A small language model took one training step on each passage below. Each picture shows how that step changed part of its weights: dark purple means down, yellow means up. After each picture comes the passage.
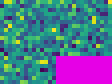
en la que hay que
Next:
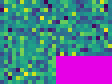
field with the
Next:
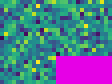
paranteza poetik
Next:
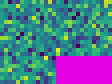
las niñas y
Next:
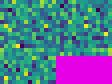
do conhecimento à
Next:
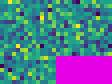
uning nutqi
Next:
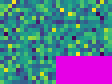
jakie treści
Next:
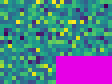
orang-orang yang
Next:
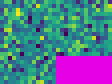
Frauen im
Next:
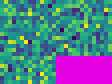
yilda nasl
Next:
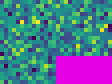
exposto. Nos
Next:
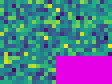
o combate à
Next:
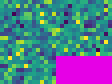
demais pessoas;
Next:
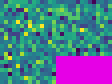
pilot study
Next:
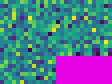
for visitors,
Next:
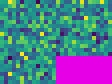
a company's
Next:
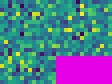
nos informa sobre a
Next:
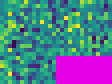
privação da
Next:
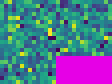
aspectos de un
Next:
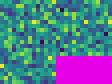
texto completo
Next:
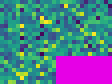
davlat arxivlari
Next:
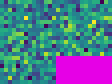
bo‘lib, uning
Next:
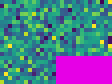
based on the
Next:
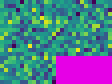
duração mais longa
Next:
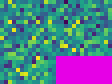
также играет
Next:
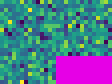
Human and animal
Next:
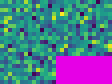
va umuminsoniy
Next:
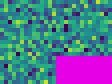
ega. Misol
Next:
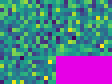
de competencia, lo
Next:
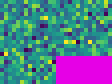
face ↑ +
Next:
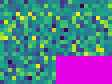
E a costureira
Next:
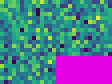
que apresentou o
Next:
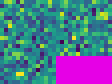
en la estrategia de
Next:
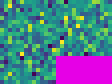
va Ibrohim
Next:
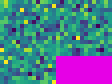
las concesiones a
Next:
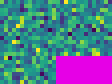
способность к
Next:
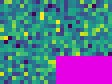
dengan kegagalan
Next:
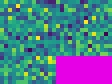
Cfr. R.
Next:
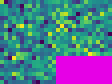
και η
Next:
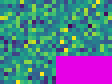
à dialoguer
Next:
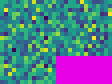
de piezas
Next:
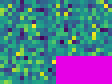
во время
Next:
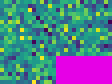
nel caso di app
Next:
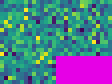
pintura, em
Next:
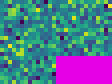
faltantes. -
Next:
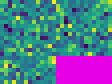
1. When
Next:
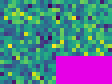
o ensino na
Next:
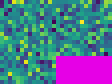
barchani domiga
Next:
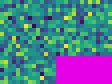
tratamento e os
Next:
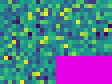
shahrida ham bu
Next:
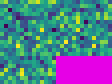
langues souvent
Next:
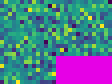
faol jalb
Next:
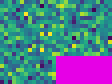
ming yoshga
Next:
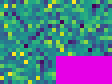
kasalligi esa
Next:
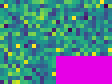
processus permettra
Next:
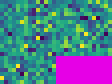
Los medicamentos
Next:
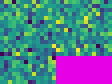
no grau de
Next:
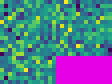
faz com que as
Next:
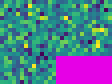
muhim omil
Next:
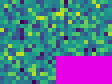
расправляли на
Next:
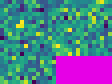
в информационном
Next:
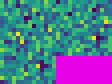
Savdo nomi
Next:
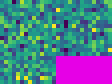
implantação de um
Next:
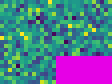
penal acarrea
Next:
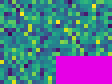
*Studii de
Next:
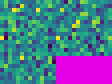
келган. XVI
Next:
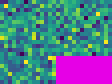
turmush tarzini
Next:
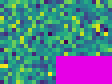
prvek)* -
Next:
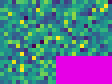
case series with
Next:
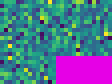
yondashishi uning
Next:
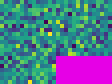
decir, el
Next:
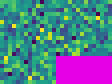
features. The
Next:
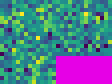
e fiscalizar
